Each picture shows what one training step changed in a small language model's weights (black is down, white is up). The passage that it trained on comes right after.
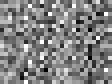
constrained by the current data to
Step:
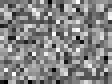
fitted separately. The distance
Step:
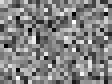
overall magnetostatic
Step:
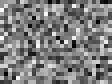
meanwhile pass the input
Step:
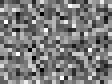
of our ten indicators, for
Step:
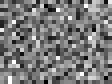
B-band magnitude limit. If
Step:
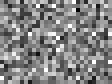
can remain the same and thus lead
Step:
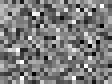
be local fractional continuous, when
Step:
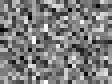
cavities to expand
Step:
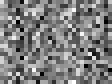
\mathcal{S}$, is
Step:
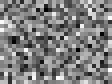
red and dark gold), and
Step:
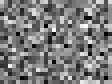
calculated in perturbation theory around
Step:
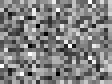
and [NII] lines shift
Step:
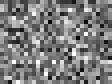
a constant. Consider the
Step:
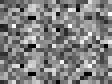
(d). The dotted
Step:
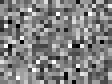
imaginary part of the complex
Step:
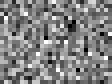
Schrödinger equation
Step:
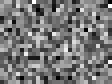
location where the CME
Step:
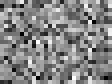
have driven the incredible
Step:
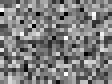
a lepton pair. The
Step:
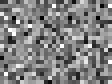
Proceedings of the National
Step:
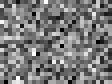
states, each with distinct
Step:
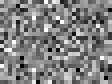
\right)$, based on which
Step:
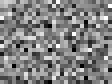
same Sagnac path difference
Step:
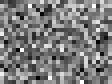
of the magnetic field automatically follows
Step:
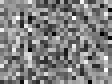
as Damped Ly
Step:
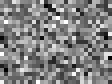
stars that will not interact on
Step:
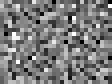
CPGE. For a
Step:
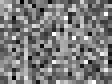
the CLAUDS
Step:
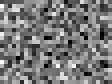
to O7, and four are
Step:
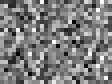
the low-field regime, these
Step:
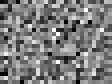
hand, the Morlet
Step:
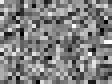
\ref{results}, we
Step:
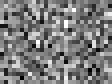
morphology. The data
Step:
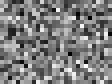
as well as the projection of
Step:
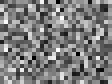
of the stellar radius, and to
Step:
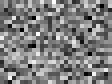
and thin lines stand for the
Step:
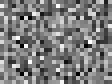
in the potential energy, being the
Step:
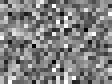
are straightforward. The
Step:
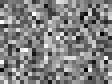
and loosely aligned,
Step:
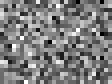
the %% $z$ distribution
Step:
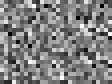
how and why the soft
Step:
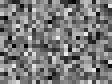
with respect to PPT:
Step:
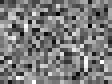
conjugate of the
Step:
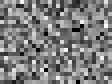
mimo systems,''
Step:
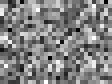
\\ \hline \hline All test
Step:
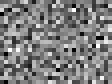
level of precision of 15
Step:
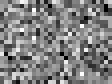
to atmospheric field structure
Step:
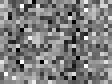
\sum_{\lambda \neq
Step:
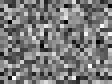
1} % In the differential
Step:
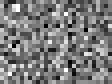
them to 5D. This approximation
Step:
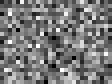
set-up time, context
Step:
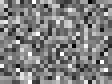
hole. The metric is given by
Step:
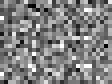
\rav\ may vary between
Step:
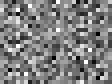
additional 10-fold when the
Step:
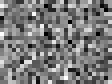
SEH and truly
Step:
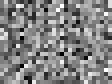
\AA\ range (see
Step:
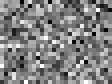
when $|z| \to
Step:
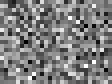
the ground state will then be
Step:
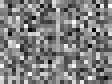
well understood by those at
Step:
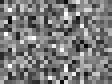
(middle) and the
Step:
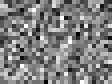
$f(R)$ theory;
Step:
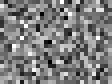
the $z$ axis so that
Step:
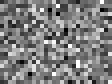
term, (c) total nonlinear
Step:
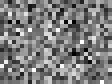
limit} \end{array}
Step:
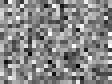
}\bibfield {title} {\bibinfo
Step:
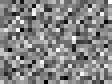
(2) This difference could be
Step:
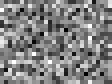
superconducting transition (90% of
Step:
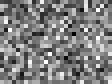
of the previous section---that
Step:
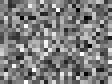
in the strong substrate limit for
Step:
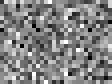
been observed that licensed
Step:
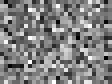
the distribution $P(\lambda)$
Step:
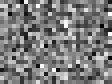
are never perfect.
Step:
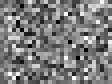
- k\,\mathcal{Q}
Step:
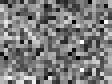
turn and bringing them
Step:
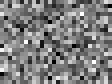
representing the receiver's
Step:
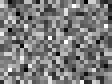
to a classical search algorithm on an
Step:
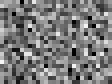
and \bWG\,
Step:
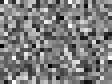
single-photon detectors
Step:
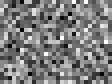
1 \end{pmatrix}
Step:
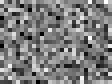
critical mutation occurs at
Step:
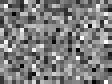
(OFI) features as input
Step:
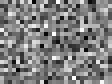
Unsupervised learning of
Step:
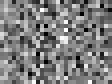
and non-local information which
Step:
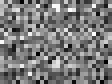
It is possible to show our
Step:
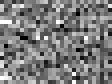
contamination, and considered using
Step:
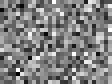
make appreciable intermediate mass
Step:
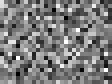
algorithm is used to search through the
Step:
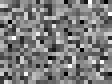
energy source is its low energy
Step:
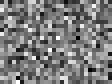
a two-loop sequence, where
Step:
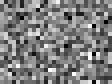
measurements. Nevertheless it
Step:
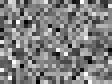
doublon hopping:
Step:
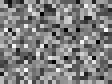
with a solution containing a high
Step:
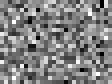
{Quantal, experimental and
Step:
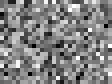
proton/cm$^2$ and
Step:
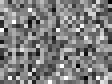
formal map that generates
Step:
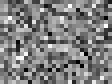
that follow are completely independent of
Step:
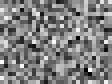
be fitted, contrary
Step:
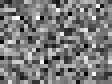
the x-axis, the
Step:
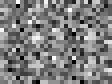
\rangle$ in the one
